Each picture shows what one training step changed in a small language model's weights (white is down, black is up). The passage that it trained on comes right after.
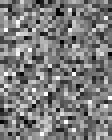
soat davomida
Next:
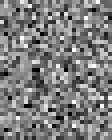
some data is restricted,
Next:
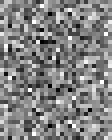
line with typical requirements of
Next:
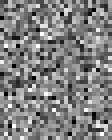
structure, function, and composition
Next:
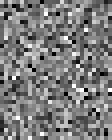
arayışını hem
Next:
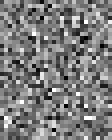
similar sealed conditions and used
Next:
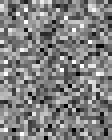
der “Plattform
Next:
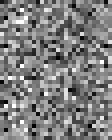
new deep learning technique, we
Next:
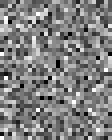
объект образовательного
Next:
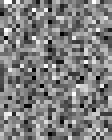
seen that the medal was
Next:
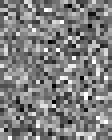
at least. The fact that
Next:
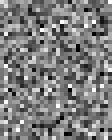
transformadores, no solo del
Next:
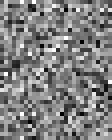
reaction to anomalous
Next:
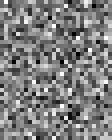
integração nacional e
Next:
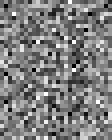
networks like the internet reducing
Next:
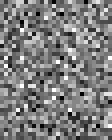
pre-secession debt
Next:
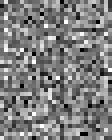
kishilar faoliyati
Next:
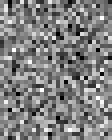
when the query and processing
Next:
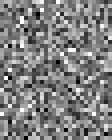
основу коллекций
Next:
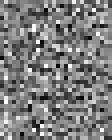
dataset. (a) The
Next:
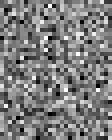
также вовлекать и
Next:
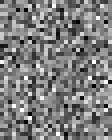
will include the data citation in
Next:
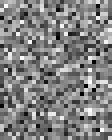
можна віднести
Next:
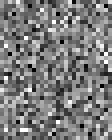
do you feel tired and
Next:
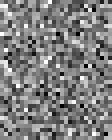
how has your community service with
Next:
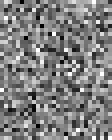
measures the extent to which indicators
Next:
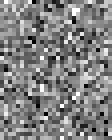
to express this feeling more
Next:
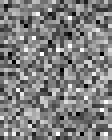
olganda, innovatsion marketing
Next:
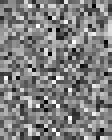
material would ideally be
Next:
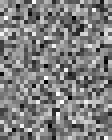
etc. Un alt act
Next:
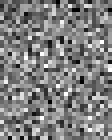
extraction, and the trained
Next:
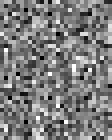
security in the area was
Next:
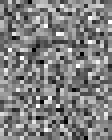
Approach of Cultural
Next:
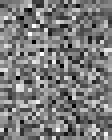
the format as a
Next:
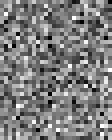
disposal [1].
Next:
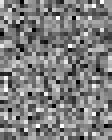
20 decision numbered 244
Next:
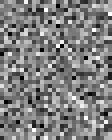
scale-dependent part
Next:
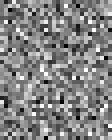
успіху та
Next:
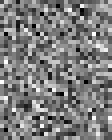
significant differences in the performances
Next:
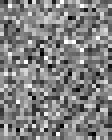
sonining o'rtacha
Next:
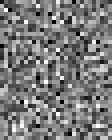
in social structure perspectives,
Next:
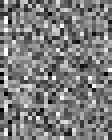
– primeira parte,
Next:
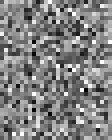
objects with which they actively
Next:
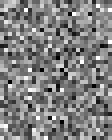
are where the DE algorithm has
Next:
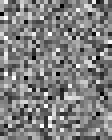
darsliklardan mustaqil
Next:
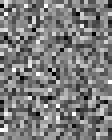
in harmony.
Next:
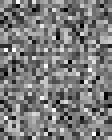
з метою формування
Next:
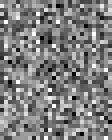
three ecological zones:
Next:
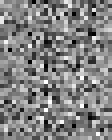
ein Beispiel für
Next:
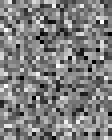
enters the alveoli
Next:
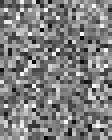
as facial expressions,
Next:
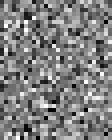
Afrontamento. -
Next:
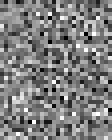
cho họ,
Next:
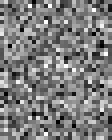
bosqini davrida turli
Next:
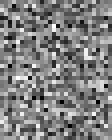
en los que la variable
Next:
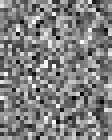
ADCReg6 Equ
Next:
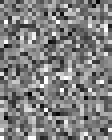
yondashuvni mustahkamlash
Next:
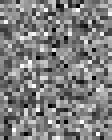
each interface. The results consist
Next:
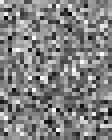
en el que nadan los
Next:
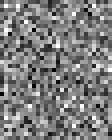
remains a very essential component that
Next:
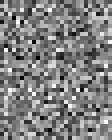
members' levels of collective goal
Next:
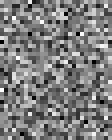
militaires de
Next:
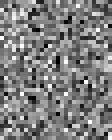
показало, що
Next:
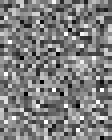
determining the extent and depth
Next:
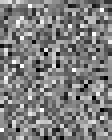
be manufactured by
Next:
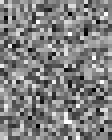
Bouma en H.
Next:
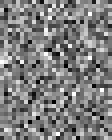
TDoA measurements are
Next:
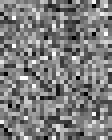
convertirse en una
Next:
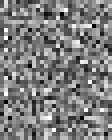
da Qualidade Esta parte
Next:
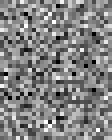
Industry : Figure 2
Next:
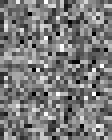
by Dr. Rao
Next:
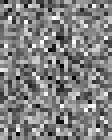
the content of useful component
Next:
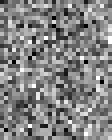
day. The methodology and analysis
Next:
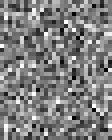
(maior ponte
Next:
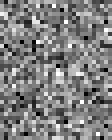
These results highlighted the
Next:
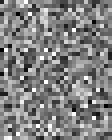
tadbiiq etishimiz
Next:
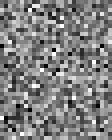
language; generic mapping
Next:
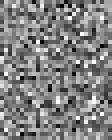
from which a number of
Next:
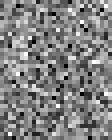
time series at first, second
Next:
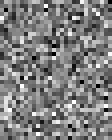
kurikulum. Hal
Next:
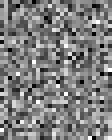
puntos de vista
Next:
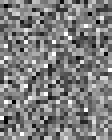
so missing mass of
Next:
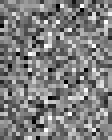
for Research in Applied Science
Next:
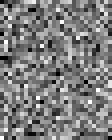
Pharmacy Students.
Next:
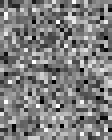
Tablo 3.
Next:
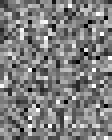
матеріалу. У
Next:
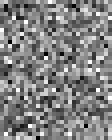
Muloqot maydoni
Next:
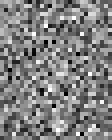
steel is a material of
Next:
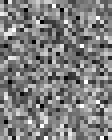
confirmed the existence of
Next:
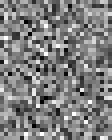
Peruano de Economía
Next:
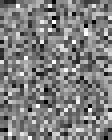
conditions. Keywords:
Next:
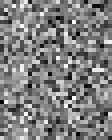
plastic deformation, thermal
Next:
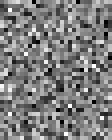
heal the sick,
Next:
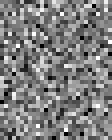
skin that gradually
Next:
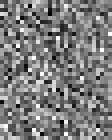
the liver through the
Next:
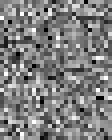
Cum pot să-mi
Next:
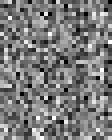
papers in the world.
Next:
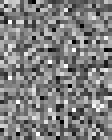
the pure gases of
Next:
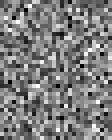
and a substantial variability
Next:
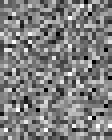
sharing? - How does
